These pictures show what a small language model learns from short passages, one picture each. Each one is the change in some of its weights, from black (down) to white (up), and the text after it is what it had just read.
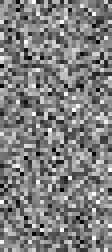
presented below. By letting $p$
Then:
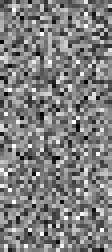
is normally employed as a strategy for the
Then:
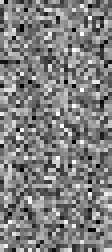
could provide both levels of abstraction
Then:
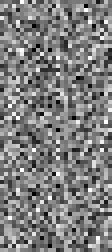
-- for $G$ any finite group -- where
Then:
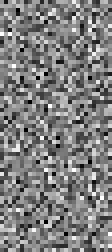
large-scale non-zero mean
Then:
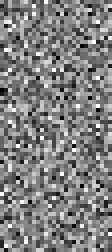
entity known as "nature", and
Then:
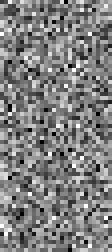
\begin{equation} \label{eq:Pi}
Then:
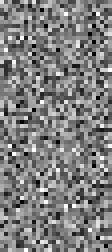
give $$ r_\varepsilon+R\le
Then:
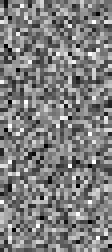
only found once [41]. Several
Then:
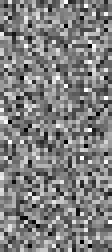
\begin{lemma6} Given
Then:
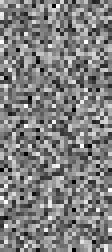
Plant adaptation to combined
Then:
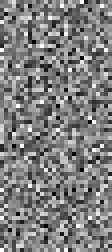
teacher-trainees: Boy's
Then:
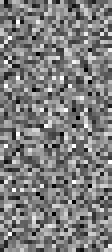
in India, with an incidence of 200
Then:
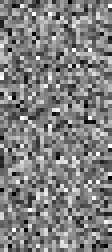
used to address outstanding
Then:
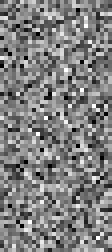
bundle $TM$ is given by four
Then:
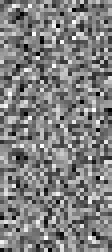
life and professional experience
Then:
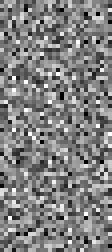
the reduced set is nearly optimal with respect
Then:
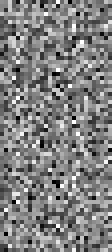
the second generation and less than 10%
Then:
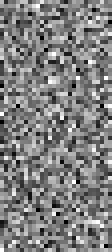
results compare favorably. The initial
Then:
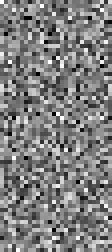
techniques for solar PV system. This
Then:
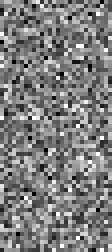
section, we obtain maps \[ \varphi_i,
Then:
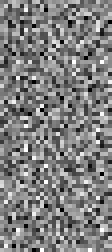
decided to try a recipe I
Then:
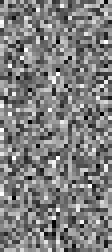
\end{proposition} The proof follows by
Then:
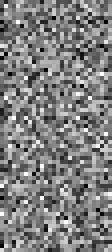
education services provided to
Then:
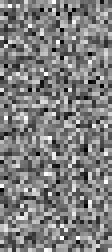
her summer peace. She
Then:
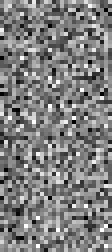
10 epoch, (c) confusion
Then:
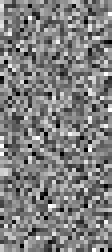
u_0 T +\frac{\lambda}2 r
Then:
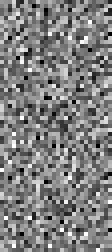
interesting groups to study: the fundamental
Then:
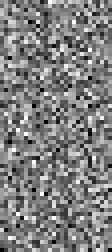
Part-II: [25 min]
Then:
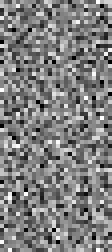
(1) is to the left of the graph of
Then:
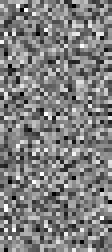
onto subalgebras spanned by positive
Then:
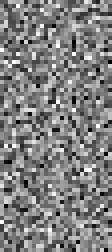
health, there were no appreciable differences
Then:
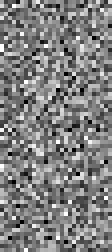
a virtual braid diagram,
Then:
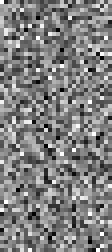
can prove the uniqueness of the regular
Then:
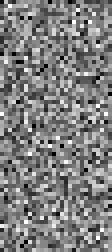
for percentage germination,
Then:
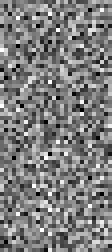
with an average period of 30.2
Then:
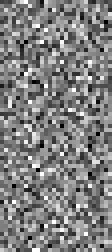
Genus One Belyi Maps}
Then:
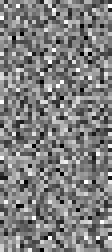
the name in the list was checked to
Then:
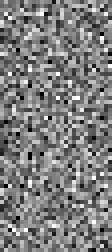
and activated the immune system, but also
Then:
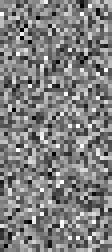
Urbanisms US-UK
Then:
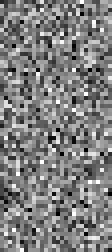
of dreams. An apparition
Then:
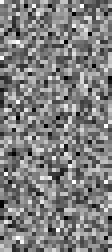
mechanical, hydraulic and
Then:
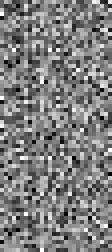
the responsible use of data-driven
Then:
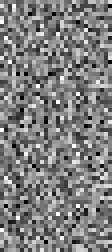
auditing is used at a limited level
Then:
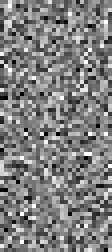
starter kit shares **information**
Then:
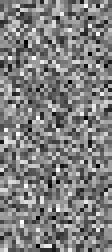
consider the following example of a monoid with
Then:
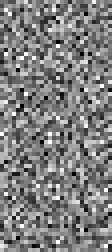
The purpose of this work is the determination
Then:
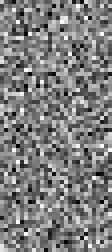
amount of resources and potential of about
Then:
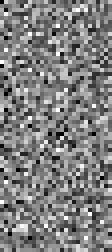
however according to a user survey
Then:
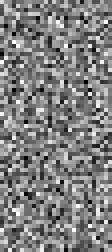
energy defined by (\ref{1.10}). For given
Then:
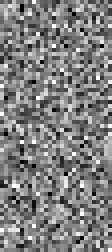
right $H$-principal bundles
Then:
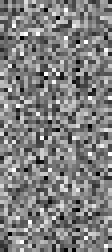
objective involves calculating the deformation
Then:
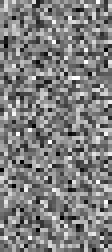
continuous.\\ \textbf{Step 3. } Let
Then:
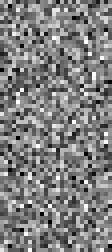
your DMP in the [legal
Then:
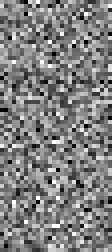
point, the three angle bisecting
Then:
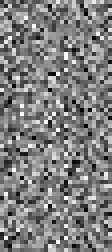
we investigate the case, when
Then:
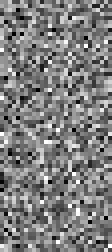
with an upper bound for the sectional
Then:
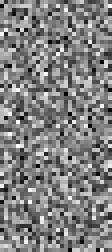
to complete intersection subvarieties of projective
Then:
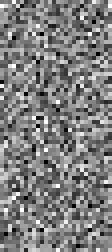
numbers. Overall: 10589
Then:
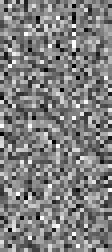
the PME, the only apparent difference
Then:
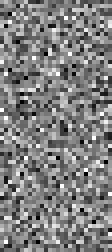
the series equals $a_n /
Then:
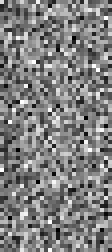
(DGEBA) epoxy.
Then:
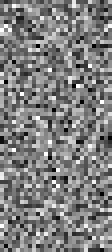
$h_\lambda$ with $\lambda_1\leq
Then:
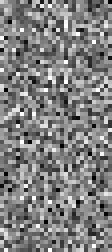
for each $x\in M$. Consider a
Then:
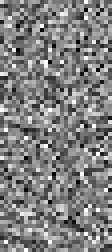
the composition operation is not commutative. This
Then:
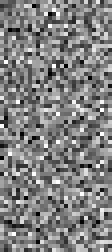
taught in the computer science
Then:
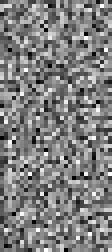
temperature was programmed from 500
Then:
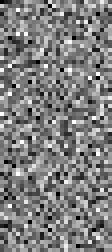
Member, IEEE,
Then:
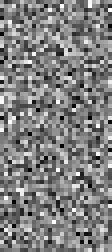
as an appeal body in selected
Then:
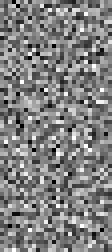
accuracy and validation to take 5
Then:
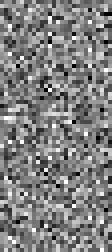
\cdot), $$ where for any vector
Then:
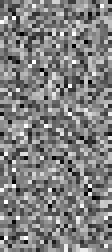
influence the work reported in this
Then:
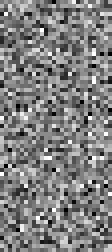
of solution $\xi_t^\alpha$ to
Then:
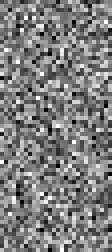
action to some fundamental domain of the
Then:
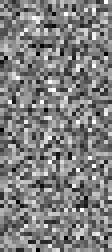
uchun muljallangan.
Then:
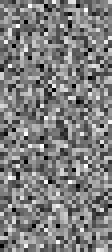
and 42.6% of the patients
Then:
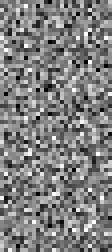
bioagent against insect
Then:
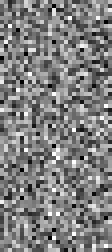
due to the movement during image
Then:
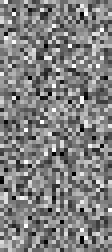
Physical Evidence as the
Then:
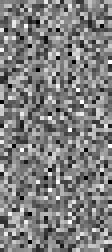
of qualitative feedback only. To
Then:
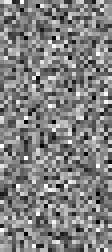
on this definition.) Let us recall from
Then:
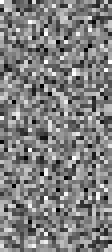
\mid 1 \leq i \leq n\}$. Then
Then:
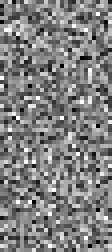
time delay are generally more realistic than those
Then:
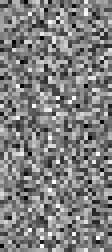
are amongst the primary objectives
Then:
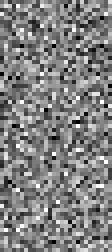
larger education policy transitions in
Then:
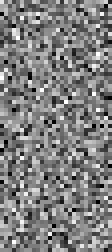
$Z(\mathcal{F})$ denote the roots
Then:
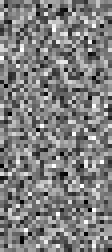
\otimes K$\ induzido por
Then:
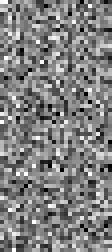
A., Determining Six Sigma
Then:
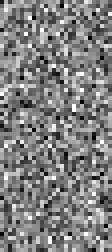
Observe that \[ \omega \Big
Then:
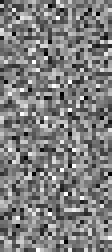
terms of $a_{2,m}$ has not
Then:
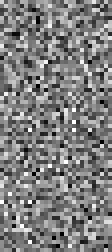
been used to assess the customer
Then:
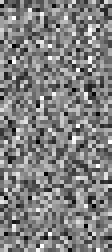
$I$. In the simplest case, a linear
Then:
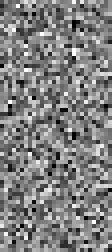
improve and build their projects'
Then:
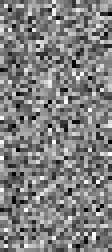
$l_k$ are defined in equation
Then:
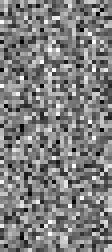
isomorphism $A: \calE\to
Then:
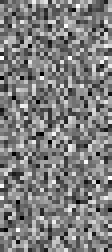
of Ogba artists and are used
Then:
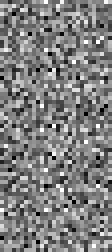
in a complex urban area. To
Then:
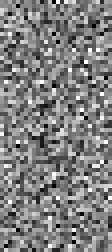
Size errors:** even after
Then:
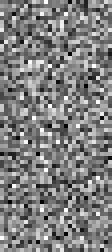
of the urban transition.
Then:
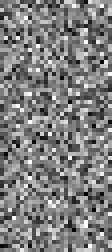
forms there are of each degree. The only
